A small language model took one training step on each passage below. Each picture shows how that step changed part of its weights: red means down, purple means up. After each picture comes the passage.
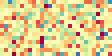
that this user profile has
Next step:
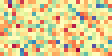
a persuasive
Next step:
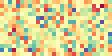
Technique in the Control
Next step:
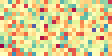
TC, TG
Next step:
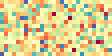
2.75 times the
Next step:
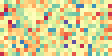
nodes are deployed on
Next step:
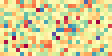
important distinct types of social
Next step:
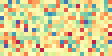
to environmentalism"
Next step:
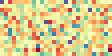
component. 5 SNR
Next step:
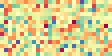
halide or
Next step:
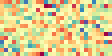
stated; “I look
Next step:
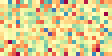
described as follows: Research
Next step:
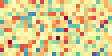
the northern region of
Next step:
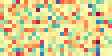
disease. It has
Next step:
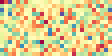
points of intersection of
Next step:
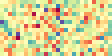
ABSTRACT Blood
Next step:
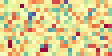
in the northern part of
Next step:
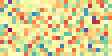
lower jaw of a
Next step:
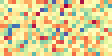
properties, stress strain are
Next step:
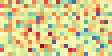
qualitative method. The qualitative
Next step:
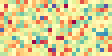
cells. In particular,
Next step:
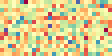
None declared
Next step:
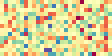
maximum number of levels allowed
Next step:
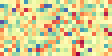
weight and polyethylene
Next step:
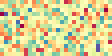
everything in Latin
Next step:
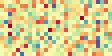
evaluated several different kinds
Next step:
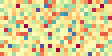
who attended the
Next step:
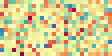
LAB in degrading
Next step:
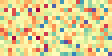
technique takes place as a
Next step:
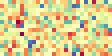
in an upright
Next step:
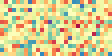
the West African Monetary
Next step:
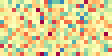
are interested here will be
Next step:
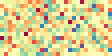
has no idea of
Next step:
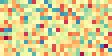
selection of an approach,
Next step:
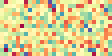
by interfering with
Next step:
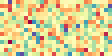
into ulcers
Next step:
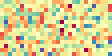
– without any care to
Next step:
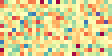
a tendency. A
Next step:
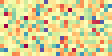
possibility distributions from two distinct
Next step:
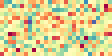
to report adverse drug reaction
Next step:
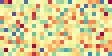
and T₃ plants
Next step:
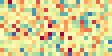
it was adopted by the
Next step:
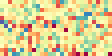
the 3rd International
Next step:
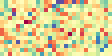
scope economies of
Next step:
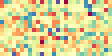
the adsorption and
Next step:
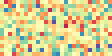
using mean, standard deviation
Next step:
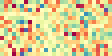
related to the potential for
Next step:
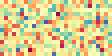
days (4 to
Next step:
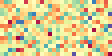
an energy resource is still
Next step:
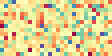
activities that connect the
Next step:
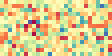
experiments, muon
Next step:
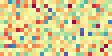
campaign aims to balance effective
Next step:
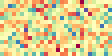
had been isolated from the
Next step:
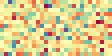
that the level of
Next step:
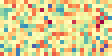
comments To start
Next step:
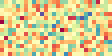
the study, the legal
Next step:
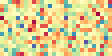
Fab Labs'
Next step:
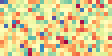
or suitable as they limit
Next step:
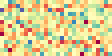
money politics remains
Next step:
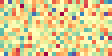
of force requirements and
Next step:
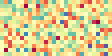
assuming a temperature of
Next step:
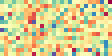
and ARGO
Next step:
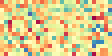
abdominal cavity
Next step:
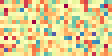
\in k}
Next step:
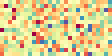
sample. At the same
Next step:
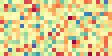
a coroutine and
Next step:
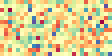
olivins, the
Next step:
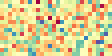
to achieve, none the
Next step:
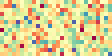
than third molars.
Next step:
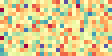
of bravery in
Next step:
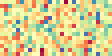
kind of technology in their
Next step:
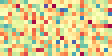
individual and replenishing
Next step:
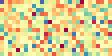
effects. A research conducted
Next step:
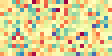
voice of universities of
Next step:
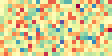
or over, and higher
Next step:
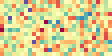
the study. Incidence
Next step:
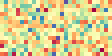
language by means of
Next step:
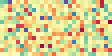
conditions? Under what
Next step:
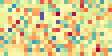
of Leeds
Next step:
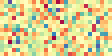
between different sets and reduce
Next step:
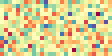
Instant Messaging
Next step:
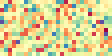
bond of cystine
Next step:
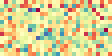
group who lives in
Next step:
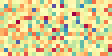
process, taking into account
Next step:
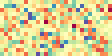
(cm) 5 May
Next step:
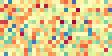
of IgAV developing
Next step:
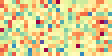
manipulation. In
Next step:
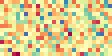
rank processing, and parent
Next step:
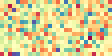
of items needed for
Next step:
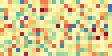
endothelium and
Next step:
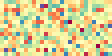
SDN controller, called
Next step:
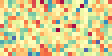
which they are related.
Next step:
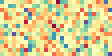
(lit. to keep
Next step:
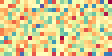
and Vallor,
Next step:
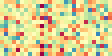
Government Libraries Special
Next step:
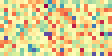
is necessarily 0.
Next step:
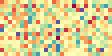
analysis of the formation of
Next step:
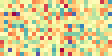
island or flooding
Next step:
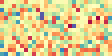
i.e. from
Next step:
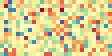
simplest form,
